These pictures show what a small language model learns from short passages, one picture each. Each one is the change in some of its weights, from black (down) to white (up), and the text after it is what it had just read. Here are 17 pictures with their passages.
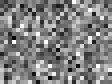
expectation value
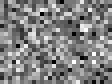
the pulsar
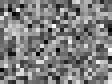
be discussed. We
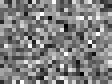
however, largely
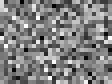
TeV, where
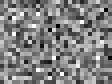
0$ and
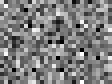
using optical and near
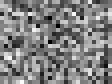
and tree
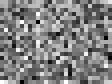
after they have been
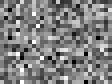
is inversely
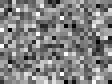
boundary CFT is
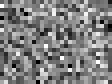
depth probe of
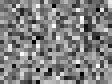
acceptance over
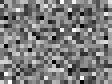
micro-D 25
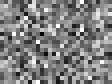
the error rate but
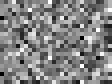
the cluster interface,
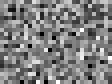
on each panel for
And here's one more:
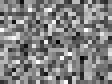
second class of bound
